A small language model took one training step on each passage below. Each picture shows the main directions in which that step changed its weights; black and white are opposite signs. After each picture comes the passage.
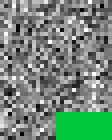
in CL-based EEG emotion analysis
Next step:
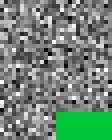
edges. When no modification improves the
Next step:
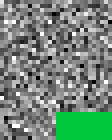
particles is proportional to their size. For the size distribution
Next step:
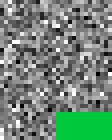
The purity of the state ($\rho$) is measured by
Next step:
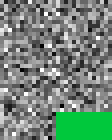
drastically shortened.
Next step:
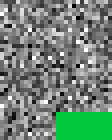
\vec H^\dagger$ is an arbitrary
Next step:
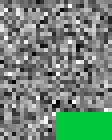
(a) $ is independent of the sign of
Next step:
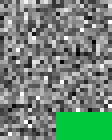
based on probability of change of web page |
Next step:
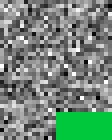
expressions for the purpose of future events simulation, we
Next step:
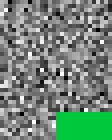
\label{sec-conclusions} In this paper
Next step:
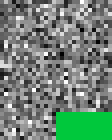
extract the in-depth features and
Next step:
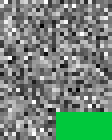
of the systems. Results in Table 1 show word
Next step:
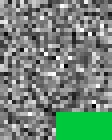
it in Eq.(\ref{EET}) gives
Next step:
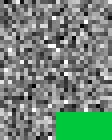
one can break the time-$Z(N_c
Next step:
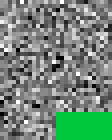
is the scale factor , $\delta_{ij}$ is the
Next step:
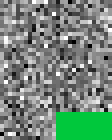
to constrain the EOS of dark energy. The
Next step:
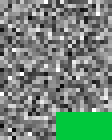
the system of a BEC coupled with an optical
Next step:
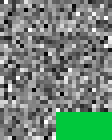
VHE \GRs emission and thus we could determine
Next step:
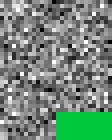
find materials that are not only better from
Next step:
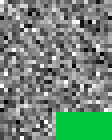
cosmological constant is determined by a relation which involves the
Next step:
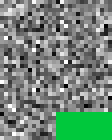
best baselines on the Tafeng and
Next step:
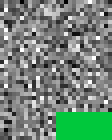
will be done at an energy $\sqrt s = 200
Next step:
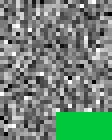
name, we utilize a specialized
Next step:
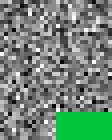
results: the molecular gas mass as a function of stellar
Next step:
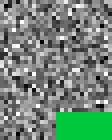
quenching or post-annealing followed
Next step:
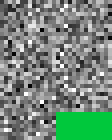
temperature (assumed constant), $\tilde{\mu}$
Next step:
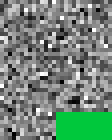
E-28049 Madrid, Spain}
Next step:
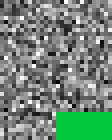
matches the observations, see, e.g.
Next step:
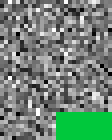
any case, the \emph{nEDM} geometry
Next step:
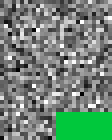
is effective. The impact of the CPM module
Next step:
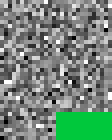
the energy required for the reaction varies widely
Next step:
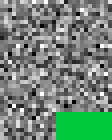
of D--branes, and this is what we are
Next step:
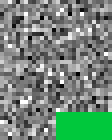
20 ms to 0.1 s for each
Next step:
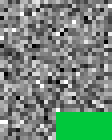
different treatment strategies. The first two strategies we
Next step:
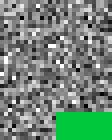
depicted using squares and those for
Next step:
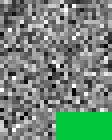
experiments on three datasets show that our model
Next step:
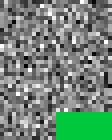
be aggregated in a company to produce an
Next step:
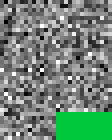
of C0 regions within the cone of
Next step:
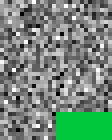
formula (\ref{caloron charge}), which
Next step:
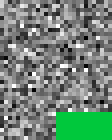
kinematics at the Earth's location.
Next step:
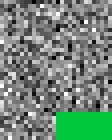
be expressed as follows: \begin{align}
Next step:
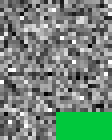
copula fit; (f) Clayton
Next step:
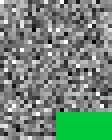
supersonic turbine vane. Our previous results
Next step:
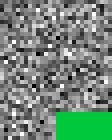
cooperation of groups in Nature and
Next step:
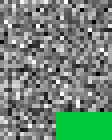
for higher multiplicities, as can be seen in
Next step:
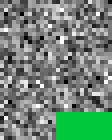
two unstable light rings ($cf.$
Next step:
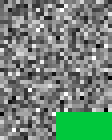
interventions have distinct effects in different
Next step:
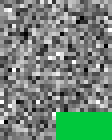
We encourage warp smoothness by
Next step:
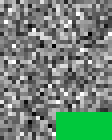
or UV component of the warm absorber in
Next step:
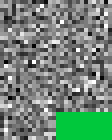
to boost the amplitudes and then reflect the solution in
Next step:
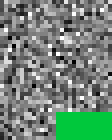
characteristic size scales of several AU and velocities of several
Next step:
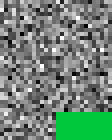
independent similar fields, or, as shown in section
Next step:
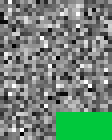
four-momentum transfer. Application of the
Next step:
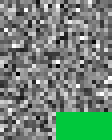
In the quiescent sample we find four
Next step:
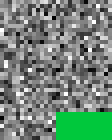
that physical field configurations $\Phi$ are
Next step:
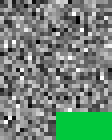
have similar shapes. Overall, the number of
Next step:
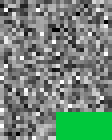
metabolic visualisation tool Escher
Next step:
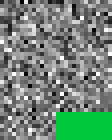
is \begin{equation}\label{repp1}
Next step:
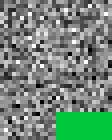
observed EMD decay energy spectrum could be reproduced
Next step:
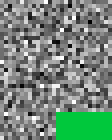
the exponential dust scale radius $r_{0}$, central
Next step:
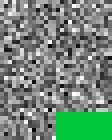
model descriptions. In RHIC runs of
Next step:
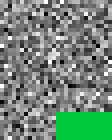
the spectral signatures of these two types of symmetry
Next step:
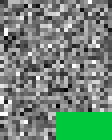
observes signal $\ds s_2$. In this
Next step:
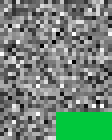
a high performance cluster, and the resulting file can be
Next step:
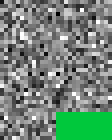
und der offene Standard OpenCL
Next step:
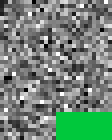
denoising. Since both the HI sequence and the
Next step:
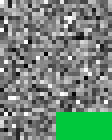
photons in the LYSO scintillator,
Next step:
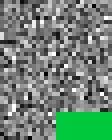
frequency, which is called the maximum scalloping loss
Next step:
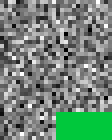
\altaffiltext{4}{Department of
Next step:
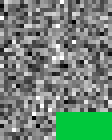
interest by the sum of the model functions of all the particles
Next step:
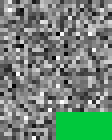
The log of $\sigma^{B}$ defines a
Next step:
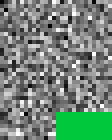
a}} \qquad \text{and} \qquad
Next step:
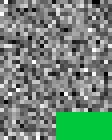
\sA \setminus (C\cup
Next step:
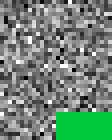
are presenting a methodology for calculating a
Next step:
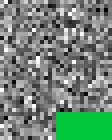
of a particular writing task. At the same time,
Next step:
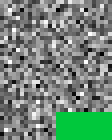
The fractional charge $e/2$ carried by
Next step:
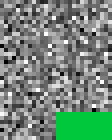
which resulted in the recruitment of 30
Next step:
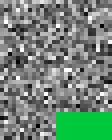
are large, the Pauli principle is expected to
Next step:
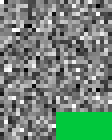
quark masses,'' Phys. Rev. Lett.
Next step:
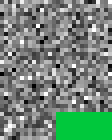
for the conservation of $n$ additional quantities, the
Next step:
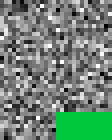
provide the conversion script for Prophet
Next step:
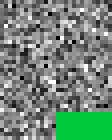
SFRs, and the method used by
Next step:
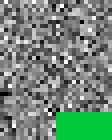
of points).} \label{fig:timeseries}
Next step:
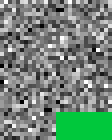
of this critical phase of late stellar evolution. The strong
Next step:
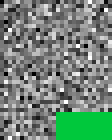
unphysical turning point in the valence
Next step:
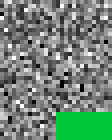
applications beyond planetary defense. ##
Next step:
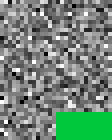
photonic lattices. Finally, we propose a
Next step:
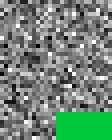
middle two on the top row.}
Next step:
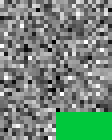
synchronization caused by long-range hydrodynamic
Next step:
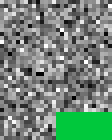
National Physical Laboratory (NPL)
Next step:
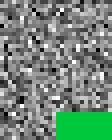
$c$, which should not be confused with the
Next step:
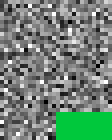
particles infinitely heavy. In this limit, the
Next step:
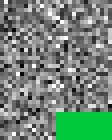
become aware of comparable results from S.
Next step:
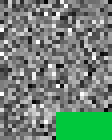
the anomalous dimension can be written as
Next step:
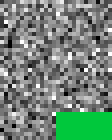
asymmetry A \begin{eqnarray} A &=&
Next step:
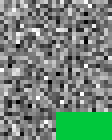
model for a wide range of slopes
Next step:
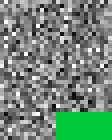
for protocols using states that are equal up to
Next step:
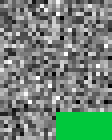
too early during training and getting trapped in local
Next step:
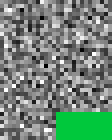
Invariant curves for the Harper map with
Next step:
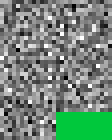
we have shown the effective irrelevancy of the
